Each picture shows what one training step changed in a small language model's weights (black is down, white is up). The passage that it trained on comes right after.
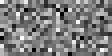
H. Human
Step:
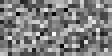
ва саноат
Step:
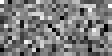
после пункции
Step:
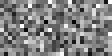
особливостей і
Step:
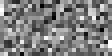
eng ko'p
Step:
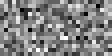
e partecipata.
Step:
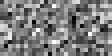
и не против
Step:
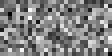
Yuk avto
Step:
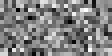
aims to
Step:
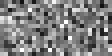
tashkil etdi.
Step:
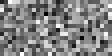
los tratamientos
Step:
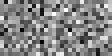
afet sonrası
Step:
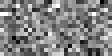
a assistência
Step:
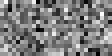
en tres.
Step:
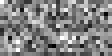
бўлган талаб
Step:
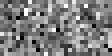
el fácil
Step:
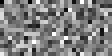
из организма.
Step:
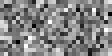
the formation of
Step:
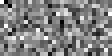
du nicht hier oder
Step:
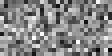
sur la charte
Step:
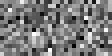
Mattei 22
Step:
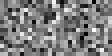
è destinato
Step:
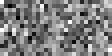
plants, to
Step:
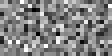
свойств в
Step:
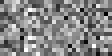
sangat erat
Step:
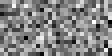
chiqishi, inson
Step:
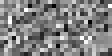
бал, що
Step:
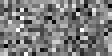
інвестицій та
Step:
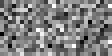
и восточным
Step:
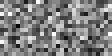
para aprender a
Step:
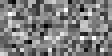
e quella nel
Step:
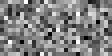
metodlardan samarali
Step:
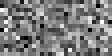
interligadas e em
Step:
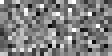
una cuestión de
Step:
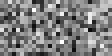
rivojlantirish usullarini ishlab
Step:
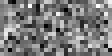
el a jelen
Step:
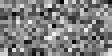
aulas online
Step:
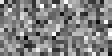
jours dans le
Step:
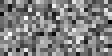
zakon ot
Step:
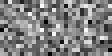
информация и
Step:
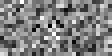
critical thinking
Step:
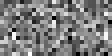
zonder meer
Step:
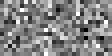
La ultima parte
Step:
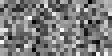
Albani A.
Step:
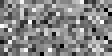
которые являются для
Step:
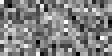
polluants et
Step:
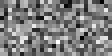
zich in zijn
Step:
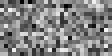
works were
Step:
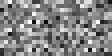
YKPN. -
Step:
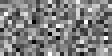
которые делают
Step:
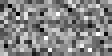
belajar dan proses
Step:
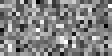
нет ни одного
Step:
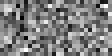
outro indicador
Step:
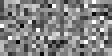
деятельности и
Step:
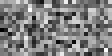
faunasi bilan
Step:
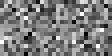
verwijst in
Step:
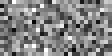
privadas de la
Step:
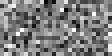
та хребці
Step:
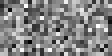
pilihan untuk
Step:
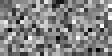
Formación de los
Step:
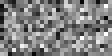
implementada puede
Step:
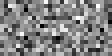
Clusters in
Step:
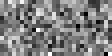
turlarini, shu
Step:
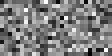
untuk memboikot
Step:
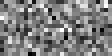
Anabela S.
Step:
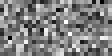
se replican y
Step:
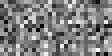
barcha bilan teng
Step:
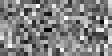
ГАВО –
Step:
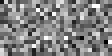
um die Prozesse
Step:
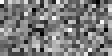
va iqtisodiy samara.....
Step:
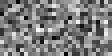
poco de
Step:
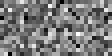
Tipo de
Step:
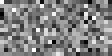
government has
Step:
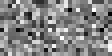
bo'lib, u
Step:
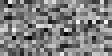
sebagai suatu sistem,
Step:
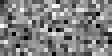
los efectos
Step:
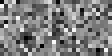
davlat ramzlari
